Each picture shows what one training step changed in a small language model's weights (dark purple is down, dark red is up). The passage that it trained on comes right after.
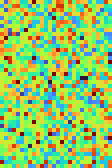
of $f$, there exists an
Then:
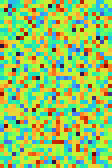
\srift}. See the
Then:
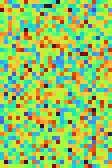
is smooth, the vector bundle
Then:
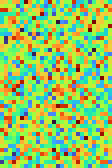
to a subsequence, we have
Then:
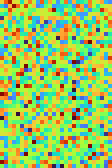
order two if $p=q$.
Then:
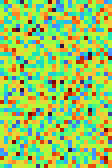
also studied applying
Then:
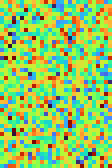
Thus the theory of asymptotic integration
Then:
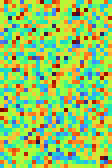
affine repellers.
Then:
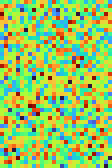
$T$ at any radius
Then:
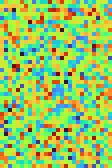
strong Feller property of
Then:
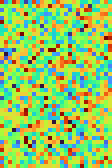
of the unique factor variances in
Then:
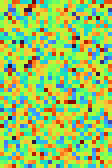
leader. The slow
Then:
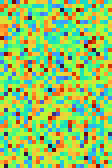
is not guaranteed
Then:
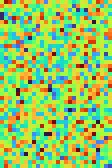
in order to pass from the
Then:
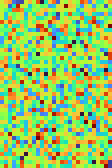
H_{p}(G)$. Then there
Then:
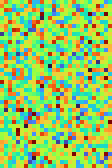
better than the Milstein
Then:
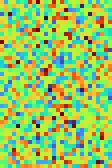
all the boundary distance functions are
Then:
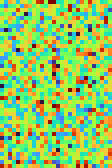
use the ead command for the
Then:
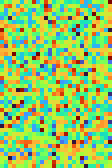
Laurent polynomial family is
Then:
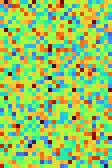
of parameters $\theta_n$
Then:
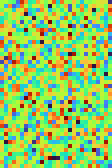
of several important
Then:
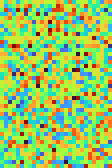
as $(f \otimes_\Dc
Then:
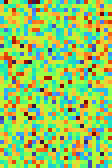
loc}(p\in X)
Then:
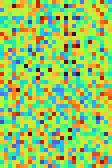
converse implication, choose
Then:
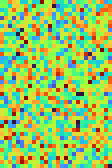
bounded in $[0,T]\times
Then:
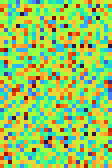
of Sobolev spaces and
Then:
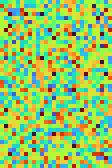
problem formulation enhances
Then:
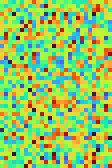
as input to the traffic system
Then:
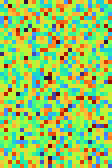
$G$ of order $n$
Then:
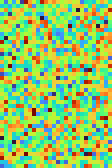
have no common neighbor
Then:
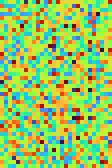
of mean-zero Gaussian
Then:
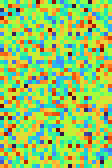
that are the major
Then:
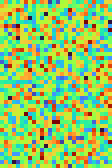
is not given explicitly, but
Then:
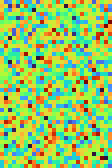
en un groupe divisible
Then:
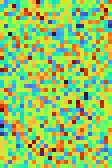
following properties: \par {\rm
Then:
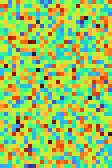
velocity fields, we
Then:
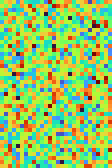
and relative computation times.
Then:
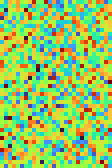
and hence the conclusion of Theorem
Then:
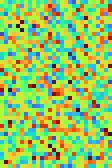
a reducible variety
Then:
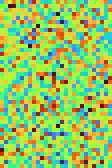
and get \begin{align}
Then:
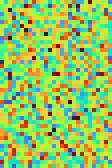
the advective and acoustic
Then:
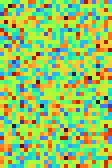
Smirnov classes contain
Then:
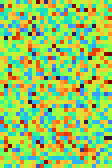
to $\alpha$. This algorithm can
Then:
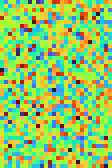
following fiber bundle structure:
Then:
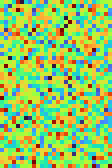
of $\gamma$ to be
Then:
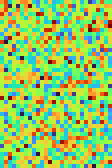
it to $n\geq
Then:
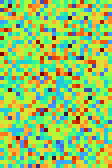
Hurwitz translation
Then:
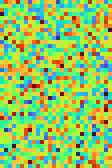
\noindent In Lemma 3.1,
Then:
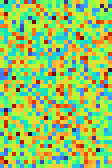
in establishing coefficient
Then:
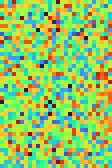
are not orthogonal and the
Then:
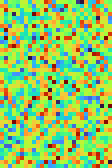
extremes, indicating
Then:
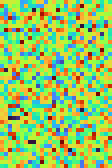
approach to the valuation of
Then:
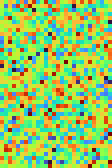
\] and $\big|\hat
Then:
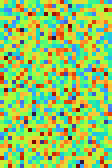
obtained at one side of the
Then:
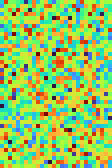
have that $\pi(x) =
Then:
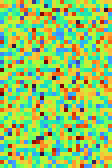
has the trace property if
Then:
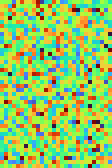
= \tanh(x^\top
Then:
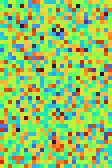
spaces $({\boldsymbol
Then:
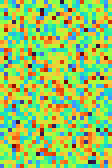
The next theorem shows that the weak
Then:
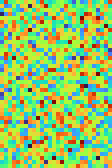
is unknotted, its
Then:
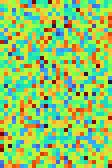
it involves the
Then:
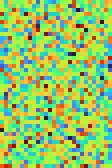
3 maset-patterns
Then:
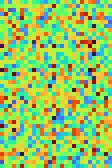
their applications; many
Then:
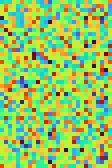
$$ Donc avec
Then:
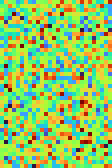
2$. Decompose $\varphi
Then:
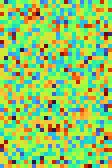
we obtain \begin{equation*}
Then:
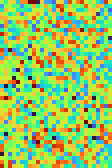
vertices (that start
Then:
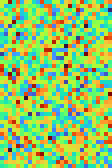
better understood as a
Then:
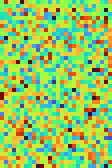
implies $k \rightarrow \infty$,
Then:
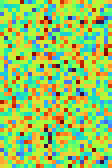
\cite{3}) of two
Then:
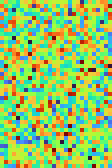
the generated discrete problems; a
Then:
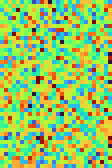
F_{\cdot k}\cdot\nabla
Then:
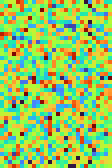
Thus, 2.\ holds. Now
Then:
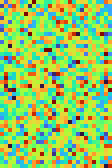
of the proof that the morphism $\pi
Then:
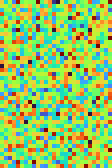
by Chebyshev
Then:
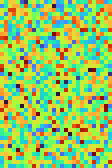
an element $q$ of
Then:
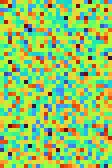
observe that this signal
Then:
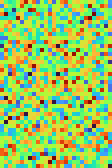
class in $ G $ for some fixed
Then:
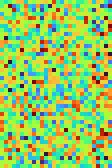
assimilation was initially
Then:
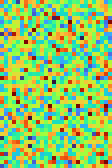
of the projection~$p$.
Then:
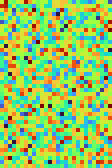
n\}$ the set of matrix units
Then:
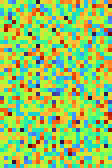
summation of the flux
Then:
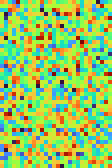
thus differ from the
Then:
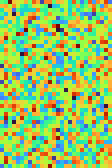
University, \\
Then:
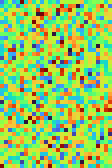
curvature of $\S_\l$ at
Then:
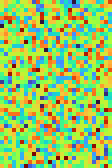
clear later in Section
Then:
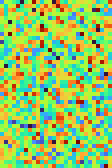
quadratic program:
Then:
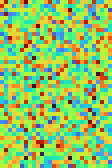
is an important part of
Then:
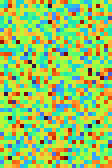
can choose the unit normal to
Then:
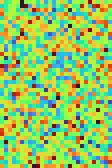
we proposed a method to
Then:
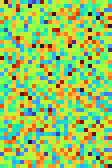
in (\ref{chi_tilde}),
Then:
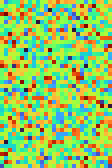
Here, crucial
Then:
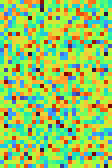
$x$ indexed by
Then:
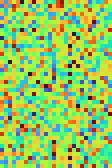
of quantum linear spaces and
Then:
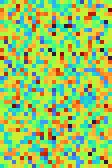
triangulated subcategory
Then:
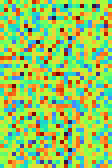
They follow from the existence of
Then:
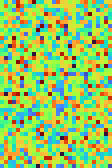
can let $y\to
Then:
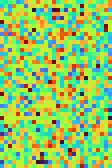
of the following conditions holds:
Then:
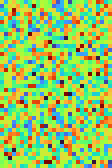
the standard metric of $\mathbb
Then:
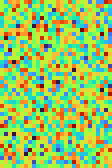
packages such as
